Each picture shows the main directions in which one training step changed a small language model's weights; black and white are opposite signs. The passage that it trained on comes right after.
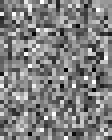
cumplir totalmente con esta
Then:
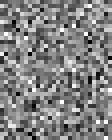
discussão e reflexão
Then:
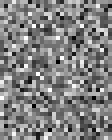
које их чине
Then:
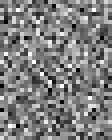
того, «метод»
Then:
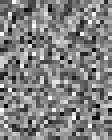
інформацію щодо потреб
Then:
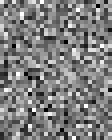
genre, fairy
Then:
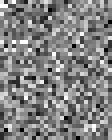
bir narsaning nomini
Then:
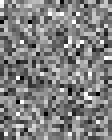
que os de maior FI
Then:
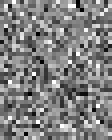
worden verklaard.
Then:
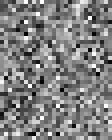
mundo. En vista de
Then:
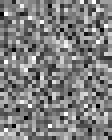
tira fuori e
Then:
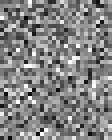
que no se han tenido
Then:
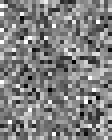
tayyor tarjima asarini
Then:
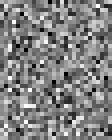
считают, что
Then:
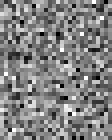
kg, makka
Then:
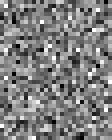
доцент Гриньків
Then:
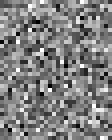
3. Proses
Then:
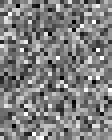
hisobga olgan holda,
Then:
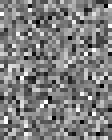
la extremidad y
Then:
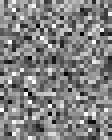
основе современных технологий
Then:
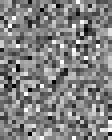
технологий автоматически
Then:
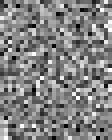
shoxlari kalta va
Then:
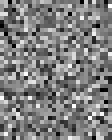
akustik asoslari,
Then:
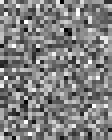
object, and its
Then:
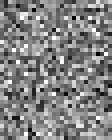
século XIX e
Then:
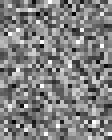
состоянии. ⁵
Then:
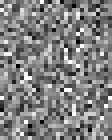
Morato Leite,
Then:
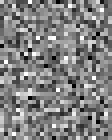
descritas acima
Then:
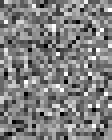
je widział
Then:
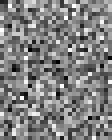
Urganch Davlat
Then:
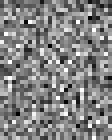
xohlagan davlatlar
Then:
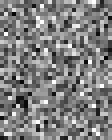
of Physics:
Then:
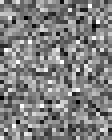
und dem Status der
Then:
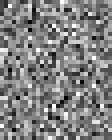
Arkeoloji Sanat
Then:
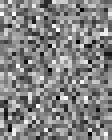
заболевания были
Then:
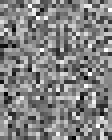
João Batista
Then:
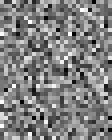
adresini belirli bir
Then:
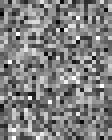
y Gómez,
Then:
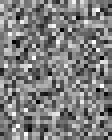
uso y valoración de un
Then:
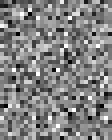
função consultiva
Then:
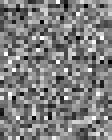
در میان سایر
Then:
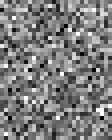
pueden causar mortalidad
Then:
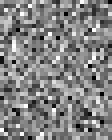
2. Студент
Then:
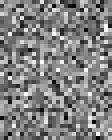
we have worked out
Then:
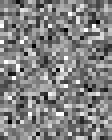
usullaridan biri bu ularni
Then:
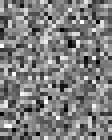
технологій під час
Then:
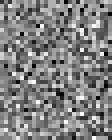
bagi seluruh masyarakat
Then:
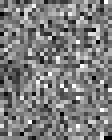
werden kann und daher
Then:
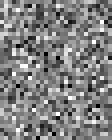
economía del país generando
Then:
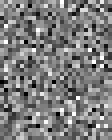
todavia, um dos
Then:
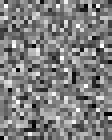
traduzirá a
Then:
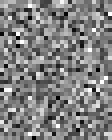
– Махачкала
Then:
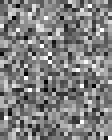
legislação CONAMA
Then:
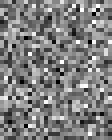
карты ума,
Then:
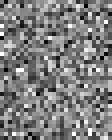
interne in pietra
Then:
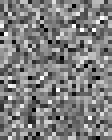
ultima istanza – la
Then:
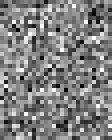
kamaytirish; ishlab chiqarish
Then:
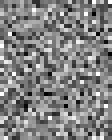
drepturile omului
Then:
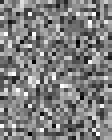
exigíveis e deixando
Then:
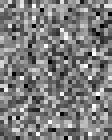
амалга ошириш
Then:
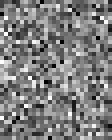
ta'sirini baholash.
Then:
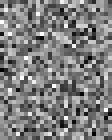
da cafeína
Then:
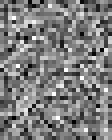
что своей эффективностью
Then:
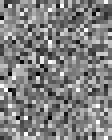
артериального давления
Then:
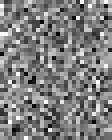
остаётся одной
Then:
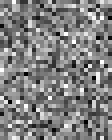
- “Farklı
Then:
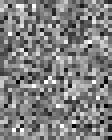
G. O potencial de
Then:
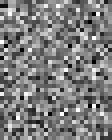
respostas nacionais
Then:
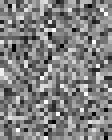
функціонування українського
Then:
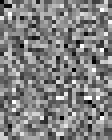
Karam navlarining
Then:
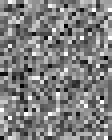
jointly organised
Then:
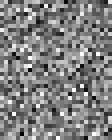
dapat bertindak sebagai
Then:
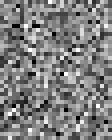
se trata de simplesmente
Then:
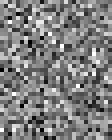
ўтади: 1.
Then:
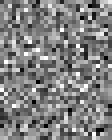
проблемам безопасности
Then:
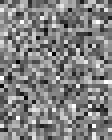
este y de los valles
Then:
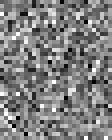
un mecanismo importante para
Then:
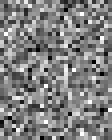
una acción climática
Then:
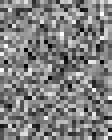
impacto holístico de la
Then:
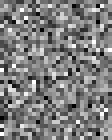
методик. Також
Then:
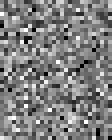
ou segregação. Lei
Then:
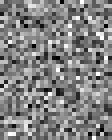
prefixes and
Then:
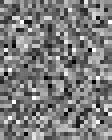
student participation.
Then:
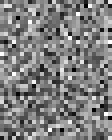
através da Coordenação
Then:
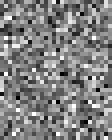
Orswell ©
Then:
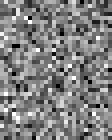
serta kemandirian
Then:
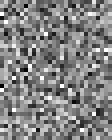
a solar panel and
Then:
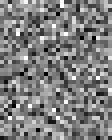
untuk tunduk dan
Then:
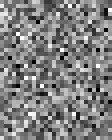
понятия, как
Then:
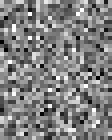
asaridir. Unda
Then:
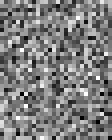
contexto y construcción de su
